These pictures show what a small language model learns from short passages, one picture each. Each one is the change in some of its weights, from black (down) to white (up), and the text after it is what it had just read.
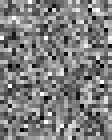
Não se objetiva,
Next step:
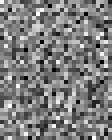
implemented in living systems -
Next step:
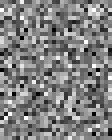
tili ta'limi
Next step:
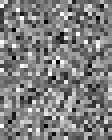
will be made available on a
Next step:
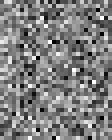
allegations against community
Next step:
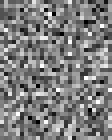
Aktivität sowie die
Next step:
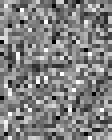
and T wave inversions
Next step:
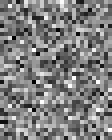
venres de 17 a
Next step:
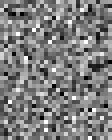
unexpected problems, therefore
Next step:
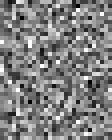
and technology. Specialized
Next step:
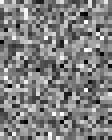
Norway that shows the
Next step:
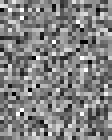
of sucralose
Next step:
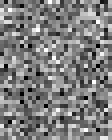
in contexts marked by
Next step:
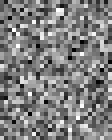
Man) v. Russian
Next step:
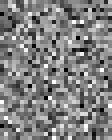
Prior inclusion,
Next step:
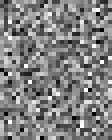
perceive sound it starts
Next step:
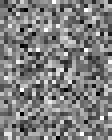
is due to the fact that
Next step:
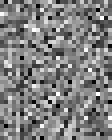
al., 2004). Additionally,
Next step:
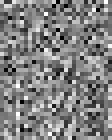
for the second type of
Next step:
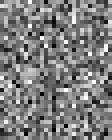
values, terminal values.
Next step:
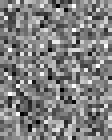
authors declare no
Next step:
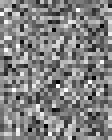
using the coordinates for the
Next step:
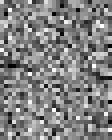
em Ceará e do
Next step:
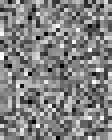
with their physical condition and
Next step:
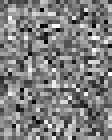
it easy to consume
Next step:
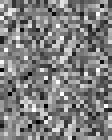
treatments on yield of
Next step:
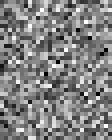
medical students represent a population
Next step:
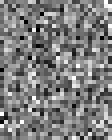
، الماوردي
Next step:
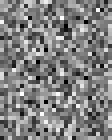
a population of patients with
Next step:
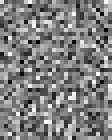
in Proc. by
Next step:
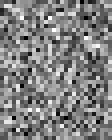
have access to the value of
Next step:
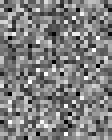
has a positive and significant influence
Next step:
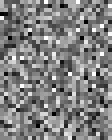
Assim, Xx
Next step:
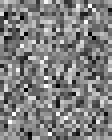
the object *o*. In
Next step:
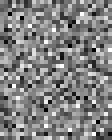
For the single turn circular
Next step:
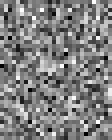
we report a photographic record
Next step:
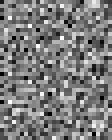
THE PROVISION OF
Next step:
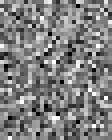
buen “relato”,
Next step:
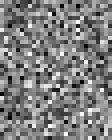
external actions); psychological
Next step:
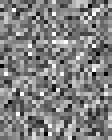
of symptomatic
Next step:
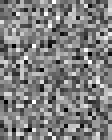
or multiple time points, the
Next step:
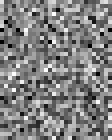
reakcije na
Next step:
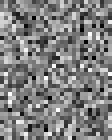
with patient consent -
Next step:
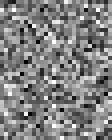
Conductive Ink
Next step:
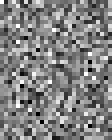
boundary and the first pattern
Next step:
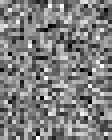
mich mindestens
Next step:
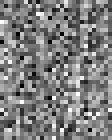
como las personas y organizaciones
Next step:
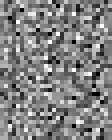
Учителі не
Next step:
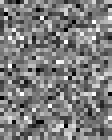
donc plus ta fille
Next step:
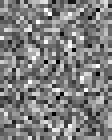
учитывать в
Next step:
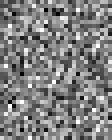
правил управления
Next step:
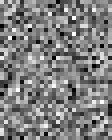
– consumer cooperation
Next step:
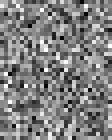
the mismatch between the
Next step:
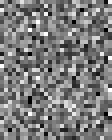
را قلعت
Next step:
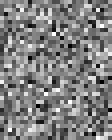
Anime Anohana 21
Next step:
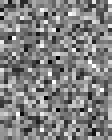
reported by learners. *Int
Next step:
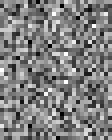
were both considerably below the
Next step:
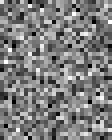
M₁ no leite
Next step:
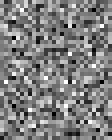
Tuhan melalui
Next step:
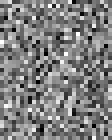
could be converted into a
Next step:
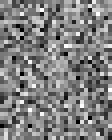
seven (7) or
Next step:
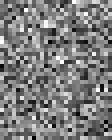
asymptotic properties
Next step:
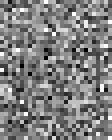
such as skewness
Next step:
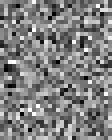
and relational dimensions of experience
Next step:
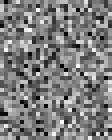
(g plant⁻¹)
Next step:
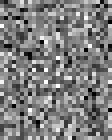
penelitian ini
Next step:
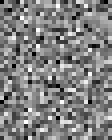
esposo cuida da
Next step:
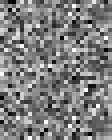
global report on birth
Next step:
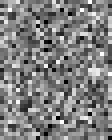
SMK3 performance evaluation
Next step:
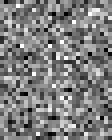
DNA is crucial to determine the
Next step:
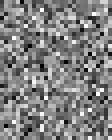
subjects by any of the
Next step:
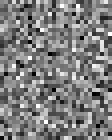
\frac{\nabla F
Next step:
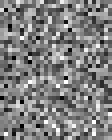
of six week. In
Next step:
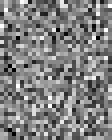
for the language of instruction
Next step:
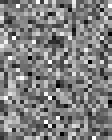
pixel devices, each
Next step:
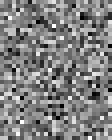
and it operates safely
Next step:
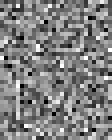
backward and forward
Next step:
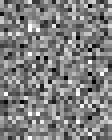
positive way, he is
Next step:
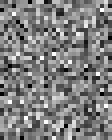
bactérias e
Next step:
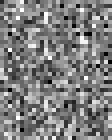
is not eligible for
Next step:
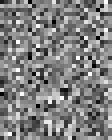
in the form of a single
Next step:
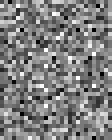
и образовательного
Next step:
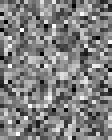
şu an zaten
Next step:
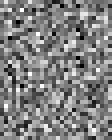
en condiciones de
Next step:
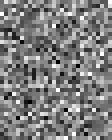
professional consultancy by
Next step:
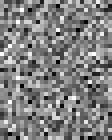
and other resources. The
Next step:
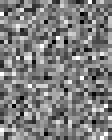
Uttar Pradesh
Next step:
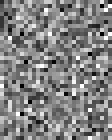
barriers and get an
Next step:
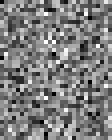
processes of privatization
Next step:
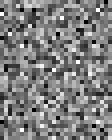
a través de un
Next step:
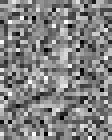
trace of diffraction
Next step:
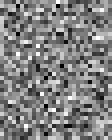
magnetic field. The
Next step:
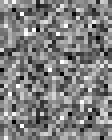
candidats ayant
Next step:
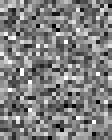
di grandi donne di
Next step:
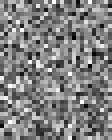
Oxidative Stress
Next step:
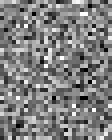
therapies, the
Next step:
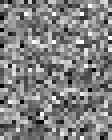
tizimlari va texnologiyalari
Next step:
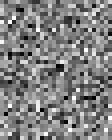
Many employees may
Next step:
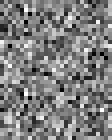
The Victorian
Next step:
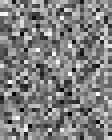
спілкування з
